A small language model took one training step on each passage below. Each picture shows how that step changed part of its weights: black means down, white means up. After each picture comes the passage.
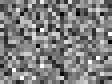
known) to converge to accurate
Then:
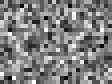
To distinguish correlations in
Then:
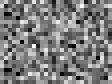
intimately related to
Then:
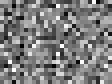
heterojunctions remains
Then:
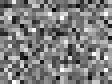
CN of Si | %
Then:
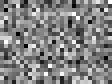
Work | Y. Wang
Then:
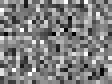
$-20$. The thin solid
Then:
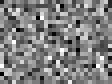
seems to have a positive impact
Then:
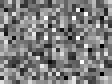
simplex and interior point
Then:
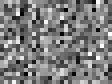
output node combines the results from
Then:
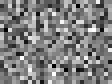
an odd variable along the
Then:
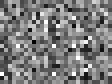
both software and hardware
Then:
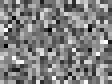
on each side of the detector by
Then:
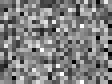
in Electrical Engineering
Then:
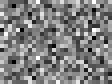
and the collected photometric data
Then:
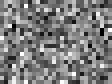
far field where impedance from
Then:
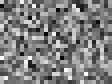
the need for coding.
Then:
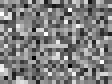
the laser intensity is large enough.
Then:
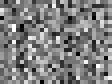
grow to the final value.
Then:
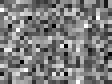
has been suggested that this
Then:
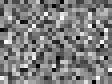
A. Reynoso}
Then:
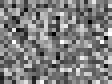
allowed configurations to correspond to
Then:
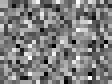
and non-thermal energy.}
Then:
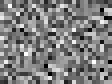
order equation into the second order equations
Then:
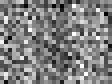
no symplectic map
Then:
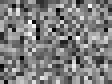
From a geometrical point of
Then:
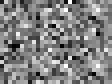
method is to measure the spin
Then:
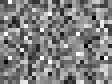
can be complementary insights
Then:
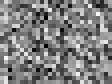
geodesics in the
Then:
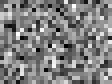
Majoron $J$ is
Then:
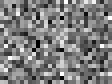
their statistical properties can be fully
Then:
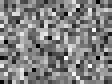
so that all types of matter would
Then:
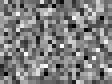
discussion on various nonclassical
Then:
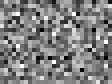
other possibilities of taking specific
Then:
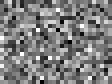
system under an arbitrary magnetic field by
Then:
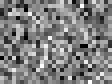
assumed to have provoked
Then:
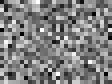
experience, particularly without
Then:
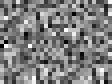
high neutrino energies the
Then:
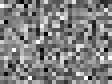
Further QCD uncertainties are related
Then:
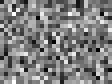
to capture the magnitude of the
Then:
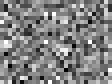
\rho \frac{\partial
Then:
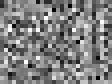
embedded in an otherwise
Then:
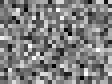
considered cross-section. Note
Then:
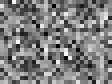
terms of $DSC
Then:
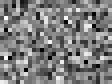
depth of the responses but
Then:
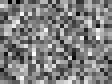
to its exact canonical
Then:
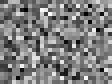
although both the scalar diquark
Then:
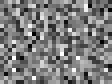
providing additional information to the
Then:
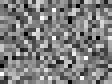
rotation. When zooming
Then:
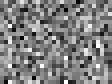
just as ``bad"
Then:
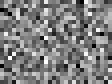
classifications exclude all linear
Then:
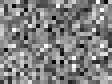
stellar rotation in MSTO stars
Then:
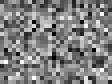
\\ Appendix~2 &
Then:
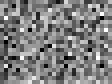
results obtained from nonequilibrium processes
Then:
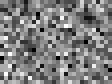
testing, and performance on
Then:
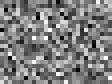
errors in the third step based on
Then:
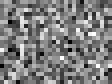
one could obtain the encoding
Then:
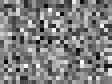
where $m_p$ is
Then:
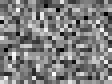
that compared to the affine
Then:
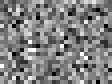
bound into four-point functions.
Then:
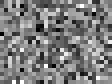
atomic states $\ket{g}$
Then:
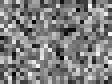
on model parameters like $D$
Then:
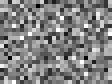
was colder than that in
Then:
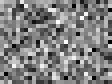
offered, in particular based
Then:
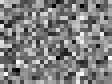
the first pump beam is
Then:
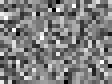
the market operator is to determine
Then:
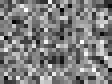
precession \\ F &
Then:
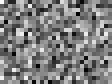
resonator coupled nonlocally
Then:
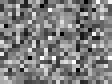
the vector channel the OZI
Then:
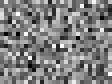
identical results. However, when
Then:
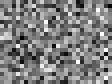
average stress begins to
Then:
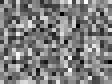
fluctuations to ${\cal I}$. The
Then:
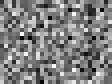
form factors in the physical limit.
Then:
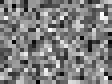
spectroscopic analysis allows us to detect
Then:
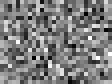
themes: {\bf \em
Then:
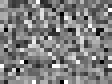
and 2 September
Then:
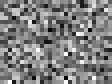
respectively. A test statistic based
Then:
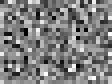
fluorophors in normal
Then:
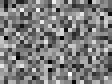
\gevsq\, using a
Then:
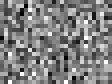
employ the following transformations for taking
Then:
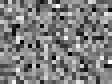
input being even~\res{where
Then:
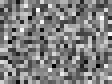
averaging and weighted
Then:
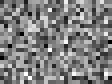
used, we observe an additional shift
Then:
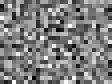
a Hamiltonian $\hat{H}$
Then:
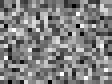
concepts in the studies we
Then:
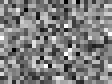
investigate this process based on the following
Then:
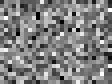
latter study considers the effect of
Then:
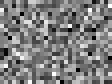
be estimated from validation procedure from
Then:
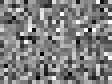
from the critical region. The
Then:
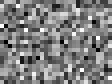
(the case discussed above) does
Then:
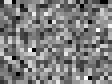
With respect to the **KO
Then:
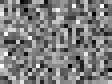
absorption feature is the interstellar
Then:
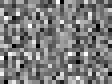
length as one that maximizes the
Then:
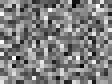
the numerical simulation is to evaluate
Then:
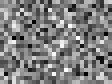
\eftnopi result
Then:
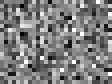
hand, it is only natural in
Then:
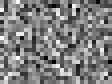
the conditions that the EOS data
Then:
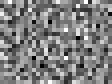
the experimental resonances. The different
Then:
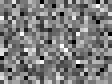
herd immunity
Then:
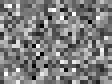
the form factors describing the
